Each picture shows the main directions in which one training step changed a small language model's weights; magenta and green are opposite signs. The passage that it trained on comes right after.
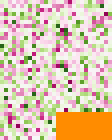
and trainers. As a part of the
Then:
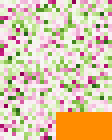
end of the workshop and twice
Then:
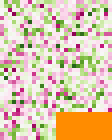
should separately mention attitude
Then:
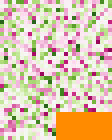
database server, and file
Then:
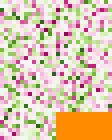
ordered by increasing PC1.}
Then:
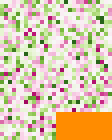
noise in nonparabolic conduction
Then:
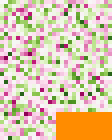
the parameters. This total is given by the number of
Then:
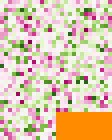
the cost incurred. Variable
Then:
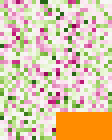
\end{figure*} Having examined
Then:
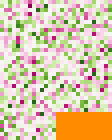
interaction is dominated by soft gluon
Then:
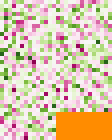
while the other reveals several
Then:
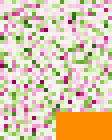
that a country of a low export
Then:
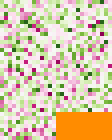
to consciously understand that
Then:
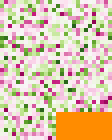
optics setups making use of photons
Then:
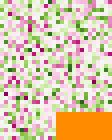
life. The need of finding the
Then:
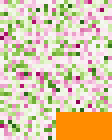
denotes the whole informational environment
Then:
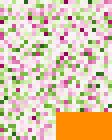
iqx-i\omega t\right)
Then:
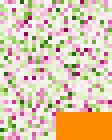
its lone pair of an electron to the
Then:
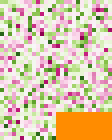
Van Hove correlation function (1) for
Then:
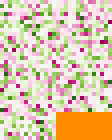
incubation and the generation of
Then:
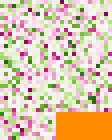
\[ \widehat E_{ij}\sim
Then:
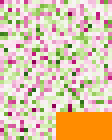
=T_B^3$. In analogy
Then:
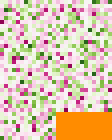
decisions related to asset allocation,
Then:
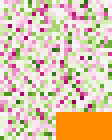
use of smart actuators significantly
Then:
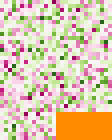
every edge of the Basic
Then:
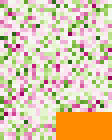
for the resonator, are written
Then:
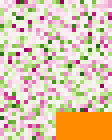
Illiteracy, Income and
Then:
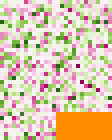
management approach, interactions between human
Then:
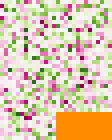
2. (a) The double differential
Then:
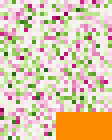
by the NSFC under Grant
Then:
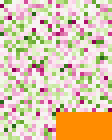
neglecting end effects of the integration along
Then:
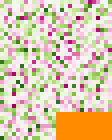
$\Gamma (x) = \vert
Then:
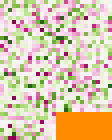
is -13 and the compound annual
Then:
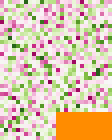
point, the tunnel contact is
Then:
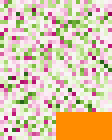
including: - Identifying crime
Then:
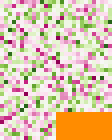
DO NOT CHANGE
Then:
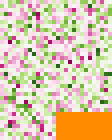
in its use of deep convolutional
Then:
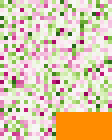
\address{\it Visiting
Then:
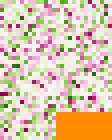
lover of cartography Piri
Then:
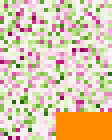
Systems (GNSS).
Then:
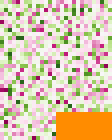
empirically determined phase transition
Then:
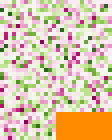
The cumulative damage evolution
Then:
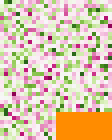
researchers is a clarification of the
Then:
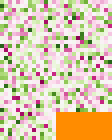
último romance
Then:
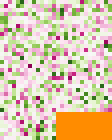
& \redcross & \redcross \\
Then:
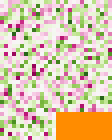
in the group of 5-6 years,
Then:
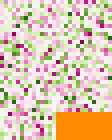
Nature Conservation Regional
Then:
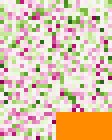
technique inspired by natural
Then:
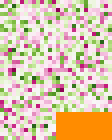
Internal factors include: - The need
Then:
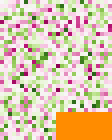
classroom management, and the use of
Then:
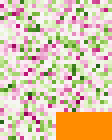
the reference frame of the host galaxy
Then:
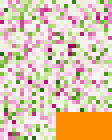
impact on crisis governance.
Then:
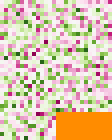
important to take into account quality of
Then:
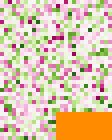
was early on realised, not least
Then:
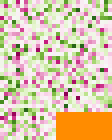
Lessons Learnt for future
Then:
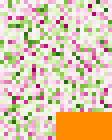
change after MPS treatment, suggesting
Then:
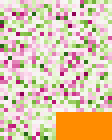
should mention that, together with the
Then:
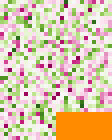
the real field $h(x)$ around a
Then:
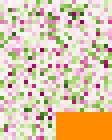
environment \citep{mar02,
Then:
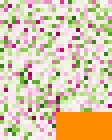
log-concavity or reverse
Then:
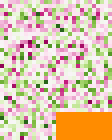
incapability in detecting real image
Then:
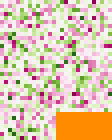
in understanding the value of physical
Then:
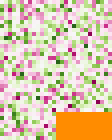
curves ([19]), Hodge theory
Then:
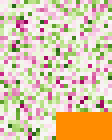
factor is due to the extra dependence on the
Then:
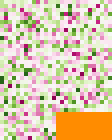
to charge fluctuators in the
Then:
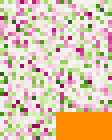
Package 3: Urban Subjects
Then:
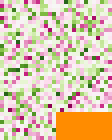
1 mm-thick Si wafer
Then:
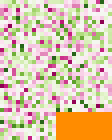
and every tolerated probability of
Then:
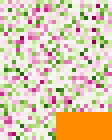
is invariant under $\Gamma(N)$,
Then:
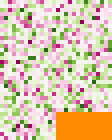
the future of the business
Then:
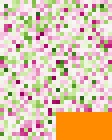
is got by putting together the
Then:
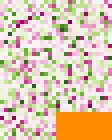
by single channel dosimetry.
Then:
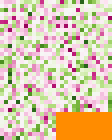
the most significant advancements driven by
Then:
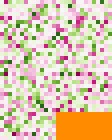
alongside Ruthenians and
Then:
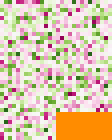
Delta Zamanı ve
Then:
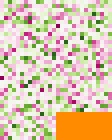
our model, the two pulses followed
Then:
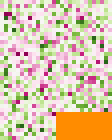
to see if we can isolate what effects
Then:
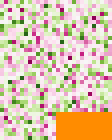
yellowish. - Outer surface
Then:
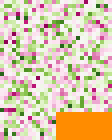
h. \section{Calculated
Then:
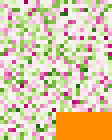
cells and checking the appearance
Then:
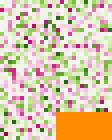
years, inherent risks have been
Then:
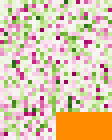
the ML estimator $\tc_k$
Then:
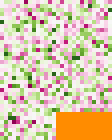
process, LM adjusts its internal
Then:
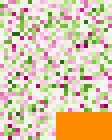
relationships with non-linear,
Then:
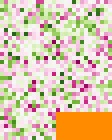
record if appropriate and take
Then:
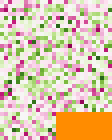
high-prestige defendants.
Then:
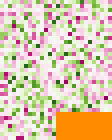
{Hu}}, \bibinfo {author} {\bibfnamefont
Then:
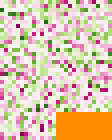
The shift of the atomic transition frequency due
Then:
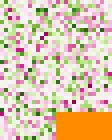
effects across various conditions (Rizzo
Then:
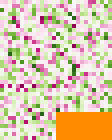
Neural Networks(CNN)
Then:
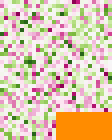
that includes food concerns,
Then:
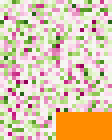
from a multi-helicity to a single
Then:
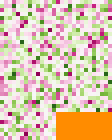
cases is clearly visible. For
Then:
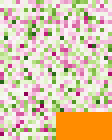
most likely conclusion, the BP
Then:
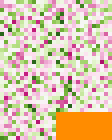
called \emph{leaves} and
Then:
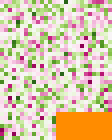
between each terminal $\indxt$ and
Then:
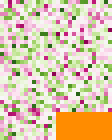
enrolled in this study after inclusion and
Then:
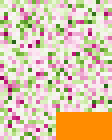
to improve outcomes for those with protected
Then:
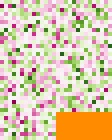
for physics beyond the SM related both
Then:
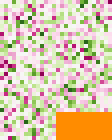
by using the linear stability analysis to relate
